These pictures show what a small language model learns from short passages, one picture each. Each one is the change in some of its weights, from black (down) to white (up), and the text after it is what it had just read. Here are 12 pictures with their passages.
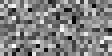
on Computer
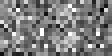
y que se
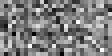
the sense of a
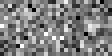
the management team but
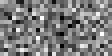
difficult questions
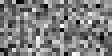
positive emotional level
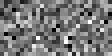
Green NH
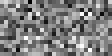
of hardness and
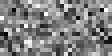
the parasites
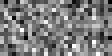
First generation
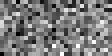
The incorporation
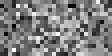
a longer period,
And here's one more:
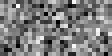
and nurse.
